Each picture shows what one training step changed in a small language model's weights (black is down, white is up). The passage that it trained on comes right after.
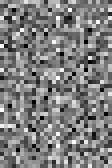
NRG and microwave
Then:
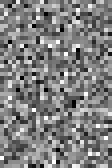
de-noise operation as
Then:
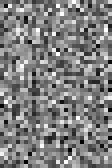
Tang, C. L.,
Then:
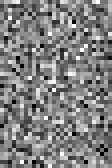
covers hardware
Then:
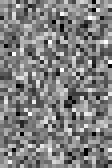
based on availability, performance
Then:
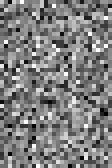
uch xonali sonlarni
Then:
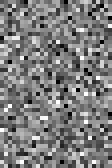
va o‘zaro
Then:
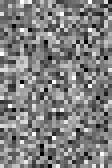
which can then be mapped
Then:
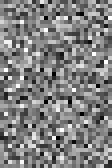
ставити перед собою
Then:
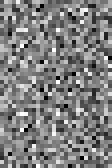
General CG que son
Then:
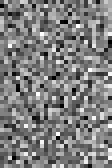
any part of the work are
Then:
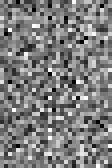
the students will use to propose
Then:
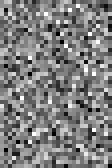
V. THERMAL
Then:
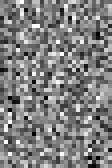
these, 287 were defended
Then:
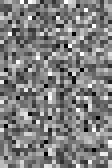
capture data for elbow
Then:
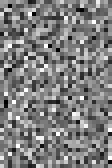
etnografía de la
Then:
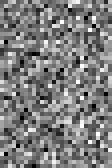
measured and a plot
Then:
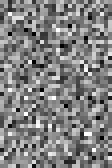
75% percentile
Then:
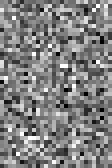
points when deciding on
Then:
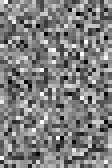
the essential minerals in
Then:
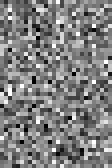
Period 1*. Fifth
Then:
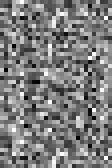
Banks and Banks
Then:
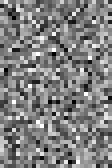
department, and at some
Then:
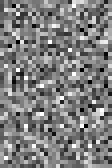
чап қисми бир
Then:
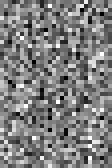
the inverse bonded
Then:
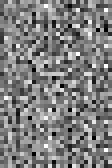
life present seven times life
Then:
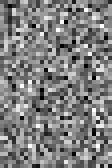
green, closed)
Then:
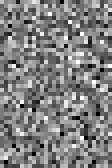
процесса в период
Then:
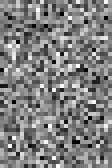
based in cyberspace
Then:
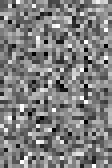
my MBA's
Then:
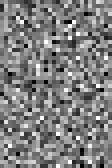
solution enthalpy. The
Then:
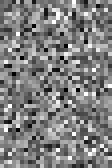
o'z fikrini
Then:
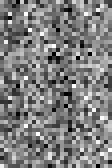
I ANALYSIS OF
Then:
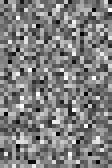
positiva contínua
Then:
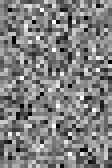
on a daily basis for
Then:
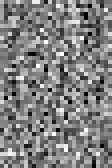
along with respect for
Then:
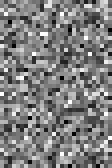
va o'quvchilarning
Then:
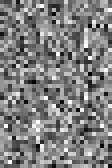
and international levels, stronger
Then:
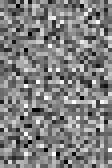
were given a list of
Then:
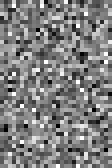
с изискванията
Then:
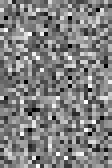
and lastly there may be
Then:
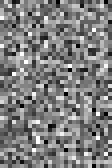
се забави да
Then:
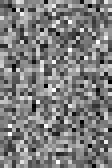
Journal*, vol. 2,
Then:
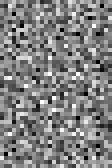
presenting 16 rights for the
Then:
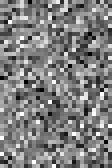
DeltaDTM store
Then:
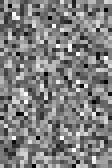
du discours culturel national au
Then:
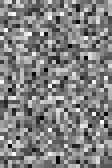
NDVI can be
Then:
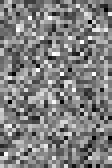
transfer. Moreover,
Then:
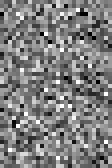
Face recognition on
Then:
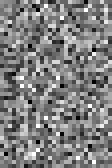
conferences organised by
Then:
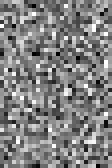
В настоящее
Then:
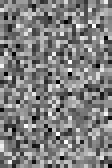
Interestingly, the
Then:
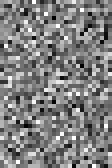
життя, гарних
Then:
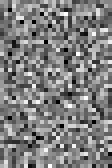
the modern approach to diagnosis
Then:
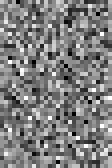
in the case of profitability
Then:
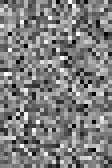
en France². Un
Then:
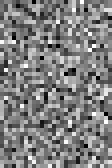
terjadi antara
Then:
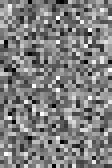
and details are present in the
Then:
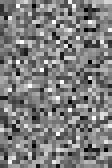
studied. After the
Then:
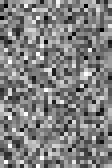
age group less than 25 years
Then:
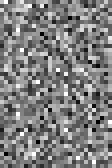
may be impacted by the
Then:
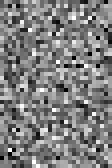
mos ravishda
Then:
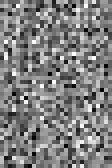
maslahat berganda
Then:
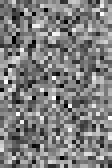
portal aberto,
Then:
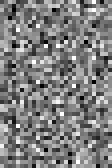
stored at or near the
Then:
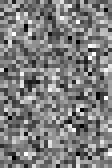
and the required curvature
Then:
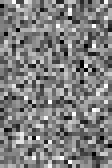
poor water solubility and
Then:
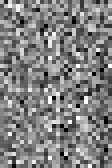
construction phase alone.
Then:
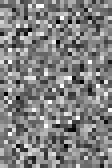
is a solution). Definition.
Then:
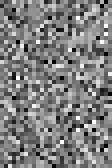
майже повний:
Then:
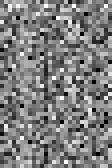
м/с гача
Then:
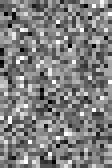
flight tested at the same
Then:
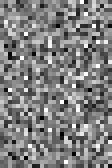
technology (SST) refers
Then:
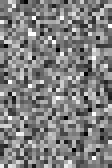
bag‘ishlangan bir
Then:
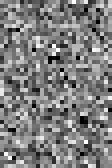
Ion Druță,
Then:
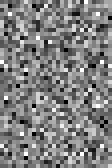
use of hormonal
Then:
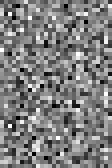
em todos os contextos nos
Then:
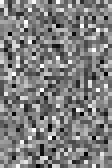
The personnel involved have
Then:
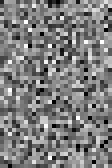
p. ISBN
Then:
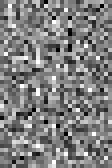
factores que llevan a
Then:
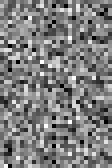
dans le milieu.
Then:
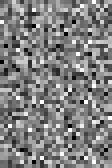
are also harmful to
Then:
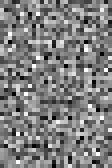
7 дає повне
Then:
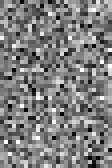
brink of defining the future
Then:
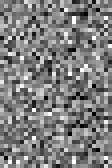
0% Nunca 0
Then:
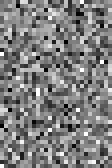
column 5 of Table
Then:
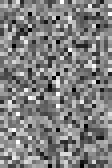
représentant ainsi
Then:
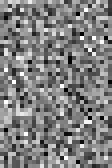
gestão financeira
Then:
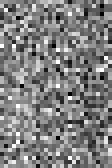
surrounding intermediate
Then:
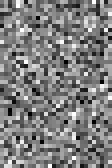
is then possible to vary the
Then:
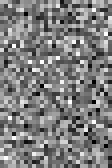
вченню (так
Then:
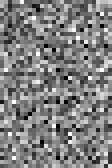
paper provides a brief
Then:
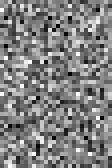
can be used differently**,
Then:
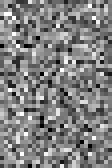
injected into SCID
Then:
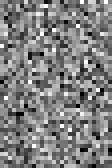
many application system such as
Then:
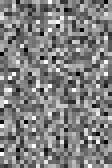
совуқ қурол
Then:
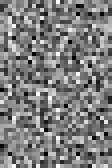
43 patients suffering one
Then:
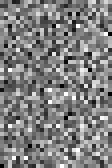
state they are likely to
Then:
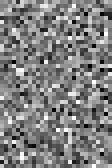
всех моделей к
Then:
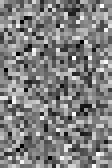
Abbreviations and
